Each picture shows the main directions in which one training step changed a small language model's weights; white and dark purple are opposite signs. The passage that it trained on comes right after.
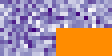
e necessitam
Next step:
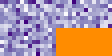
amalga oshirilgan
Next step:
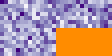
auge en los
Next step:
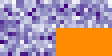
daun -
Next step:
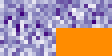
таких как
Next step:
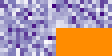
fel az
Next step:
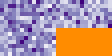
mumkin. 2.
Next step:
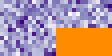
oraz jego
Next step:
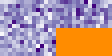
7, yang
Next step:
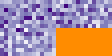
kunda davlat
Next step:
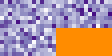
Beitrag zur
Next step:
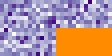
pedagogika fanlari
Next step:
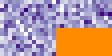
de regras que
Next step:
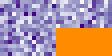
na maioria dos
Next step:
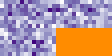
a problemática em
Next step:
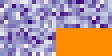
a respeito
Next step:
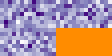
posición entre las
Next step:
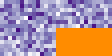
una causa
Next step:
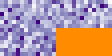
нормы и
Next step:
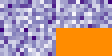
mai multe
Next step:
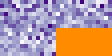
general educational
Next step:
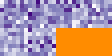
los casos
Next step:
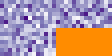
Marris Eltern
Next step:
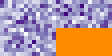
funciones de
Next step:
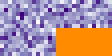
desenho das
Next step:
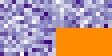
kun oldin
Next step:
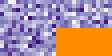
más adelante
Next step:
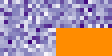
A va D
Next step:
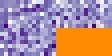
context of
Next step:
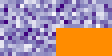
que quedaba
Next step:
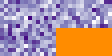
vida útil,
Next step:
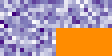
de educación
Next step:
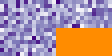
на сером
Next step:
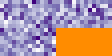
если то,
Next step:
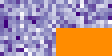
down at
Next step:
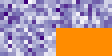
bilan ikki
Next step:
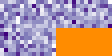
в процесс
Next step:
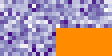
odată cu
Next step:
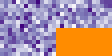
completa e
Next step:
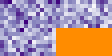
unga mos
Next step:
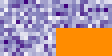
da moderna
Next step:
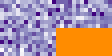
із цими
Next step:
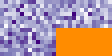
If +
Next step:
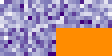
- Ikki
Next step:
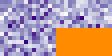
forma de implementar
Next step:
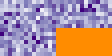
– первой
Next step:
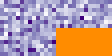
sino que el
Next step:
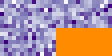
bir sportchi
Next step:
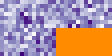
yoki 28 bilan
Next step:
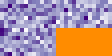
permite ao
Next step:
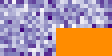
source of
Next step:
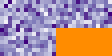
in the development
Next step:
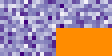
material beradi.
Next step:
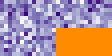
na sociedade.
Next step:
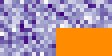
Evidence in
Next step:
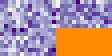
la grupa
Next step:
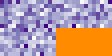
Er is dus
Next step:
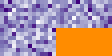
et al. en
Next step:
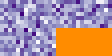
w lipcu
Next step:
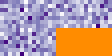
bir çıkar
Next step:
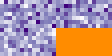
mumkin. SI
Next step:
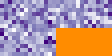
hacer el
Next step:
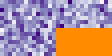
un clip
